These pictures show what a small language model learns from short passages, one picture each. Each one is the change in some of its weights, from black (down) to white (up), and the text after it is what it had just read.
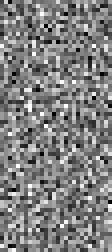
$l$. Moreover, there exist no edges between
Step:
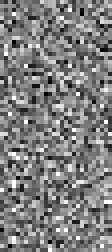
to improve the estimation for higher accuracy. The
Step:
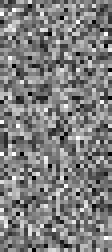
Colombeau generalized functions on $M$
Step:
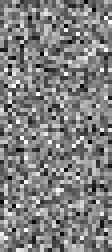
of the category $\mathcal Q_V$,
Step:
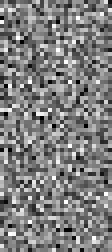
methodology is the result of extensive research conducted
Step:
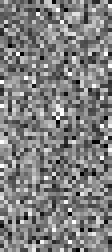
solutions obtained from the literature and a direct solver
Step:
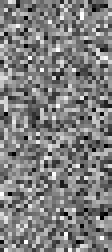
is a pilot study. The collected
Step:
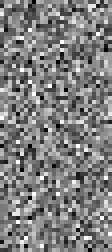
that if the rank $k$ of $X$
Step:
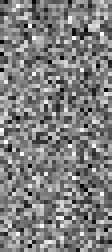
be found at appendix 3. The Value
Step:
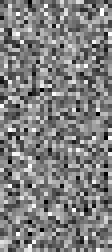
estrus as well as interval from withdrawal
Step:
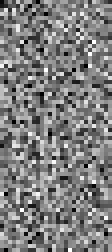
input of the program will always be the same and in
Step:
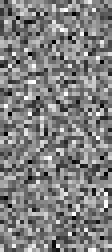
in Table~\ref{table1}). On the other
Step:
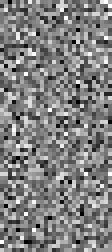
nilpotent Lie groups is geodesically
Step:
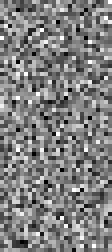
buffer, the material was postfixed
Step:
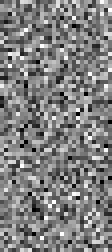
Type I and Type II error of the
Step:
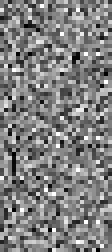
This paper is organized as follows. Section 2
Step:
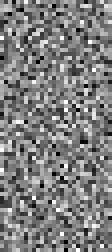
practice level in post program implementation compared to
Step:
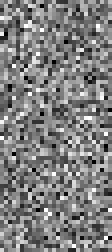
of interface forces, also known as dynamic
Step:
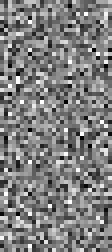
physical activities can lead to better physical functionality and
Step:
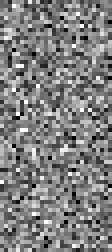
provider through the grid, thus reducing the use
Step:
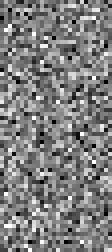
The Netherlands, 1988. -
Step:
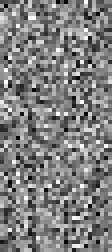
VALUES FOR 5.5
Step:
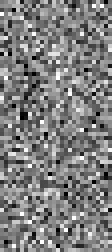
is to ensure that the drug development,
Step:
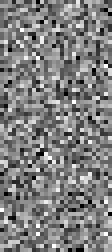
in total (8 male, 2 female).
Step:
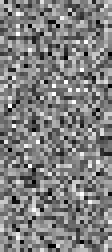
for understanding that the use of transfer learning can
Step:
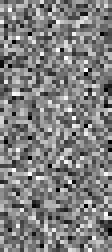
will be unable to take full advantage of the
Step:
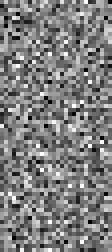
gives a perfect, locally free group with image
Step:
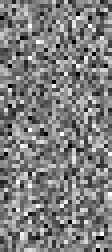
Notes: Oui mais
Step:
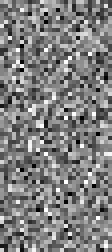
and more precisely, on the sign of its
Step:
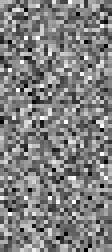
with~$K$, and hence can be implemented in
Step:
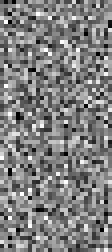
\def\H{\mathop{\bf H}}
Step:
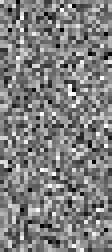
0mm}]{} \caption{Grid:
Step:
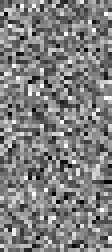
more on the bispectral property, see
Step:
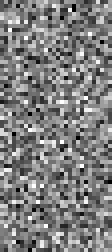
restricting attention to Markov policies
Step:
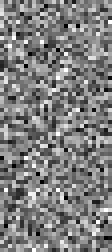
is a contact map. For more information on contact
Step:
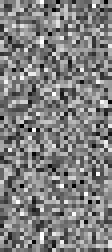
add another twirl to the twisted
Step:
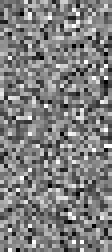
see\cite{2}\right) $. We
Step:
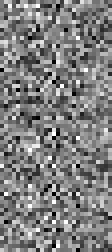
STRESS LEVELS
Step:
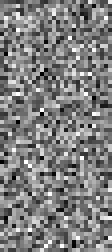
in (f). The vertical lines marks,
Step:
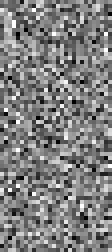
have $$r(x)-c\leq
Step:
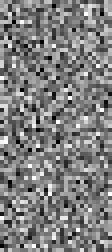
and $\cP ^0_N$ can be
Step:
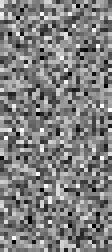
Framework for \vskip -2mm
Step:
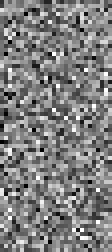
can obtain an acceptable colouring of
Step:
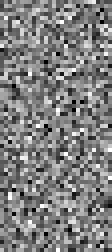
most supported models, and the resultant mean
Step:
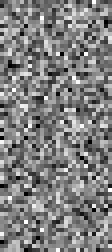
peak load as low as possible will save
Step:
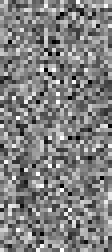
T-beams reinforced in shear
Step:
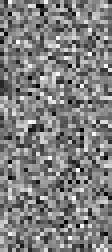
We obtain (\ref{Result Two j})
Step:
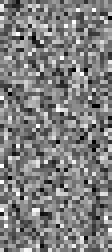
Zadeh[6] introduced the concept of
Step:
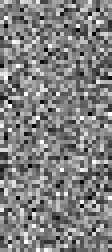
as submodules. And it follows that
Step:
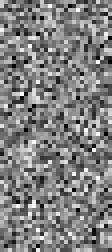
the applied field be\footnote{Note that a
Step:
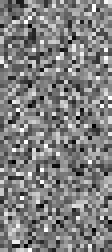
that $I$ is an essential ideal of the ring
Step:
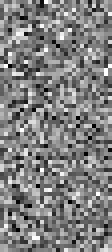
every bond becomes open independently of all the other
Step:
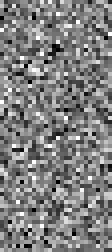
the process of allelic types in this
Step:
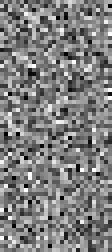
relations between the Caputo type fractional
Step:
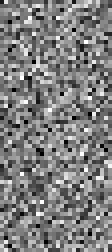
charged zeta potential must be deposited in
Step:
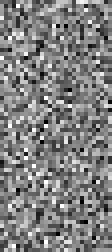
exchange reserve and relative interest rate differential
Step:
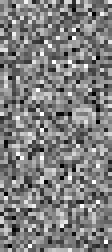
above theorem, we devise a new algorithm to find
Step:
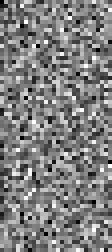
understand the main flows and processes involved and at
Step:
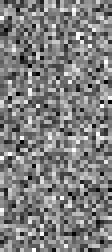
or equal to $\gm_\kp$ such
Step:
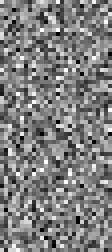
formulate the DLR--definition in the next
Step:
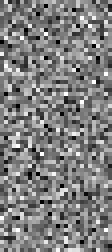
torque, which describes the rotational
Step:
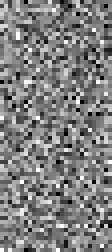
experiment the adult plants were not as
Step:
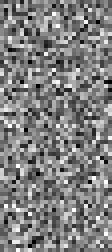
$n$ sufficiently large depending on $k$,
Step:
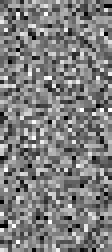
independent and identically distributed (iid)
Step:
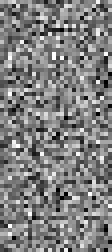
sorted according to the frequency of viewing
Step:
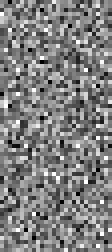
as above: \begin{theorem} Let
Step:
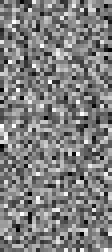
subsequent evolution is thereby quite
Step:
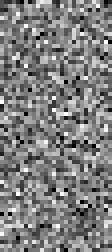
R^n$). VI problems find important applications in
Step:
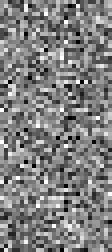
measurement invariance across females and males
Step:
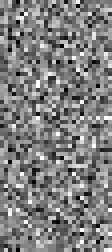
low spread of the mean values. The
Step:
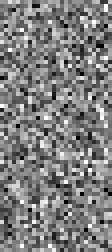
and Printable Electronics &
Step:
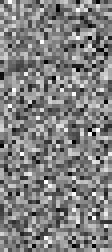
In particular, from formula (14) we
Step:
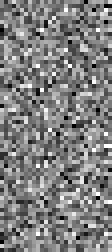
sportsmanship of Hon.
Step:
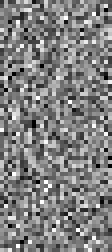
different forms of exclusion, and some of the challenges
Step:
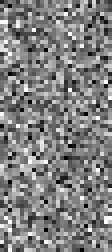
strength in healthy subjects aged from 25
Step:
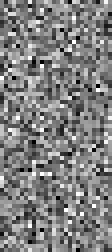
that assigns each galaxy a weight
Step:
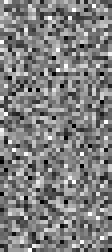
optimal truncation, the transition between
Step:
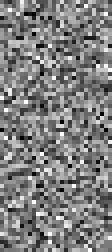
identification of individual compounds was performed by
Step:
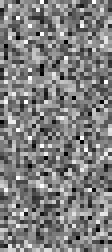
2019). The health impairment process
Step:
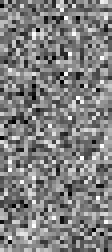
bot medical records, the data that needs
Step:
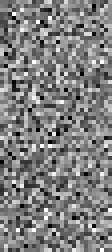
equilateral triangle, and thus the
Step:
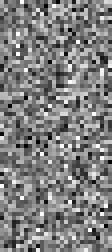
acquires a relativistic (or effectively
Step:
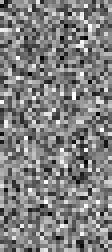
\subseteq I_m$ denote the subspace generated
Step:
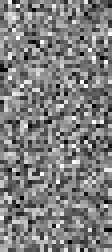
CR RC. Analyzed the data:
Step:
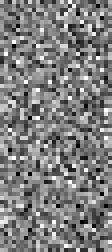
for direct images with compact supports for
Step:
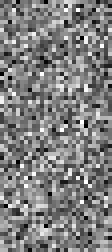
highly structured H-bonding network
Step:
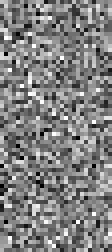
particularly in cities. Between 1975
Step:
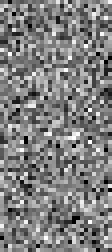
There exists a constant $C>0$, independent of
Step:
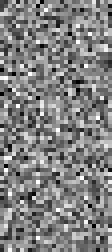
measurements. Experiments were performed in
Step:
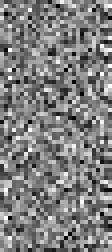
in supply chain management based on the Odoo
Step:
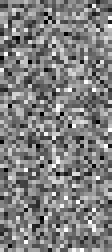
increased with increasing power of microwaves
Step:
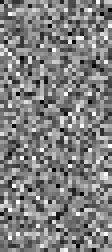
for $g(\cdot)$ is implied by
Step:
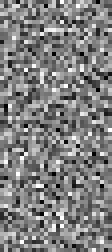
of one of the Nasmyth port
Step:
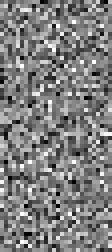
in \eqref{eqn:A} can also be
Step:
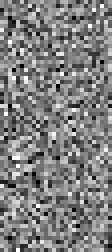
,h_\bullet)$, where $h_\bullet >
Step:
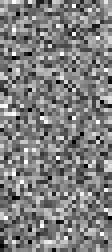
in phosphate buffer p^H
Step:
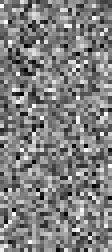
themselves as a current challenge for
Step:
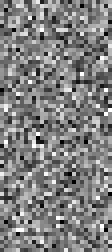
reflects a political consensus
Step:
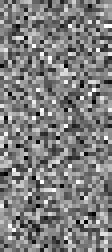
by the Land Bank is the activity of
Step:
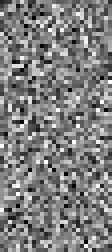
the space of basic $k$-forms (with
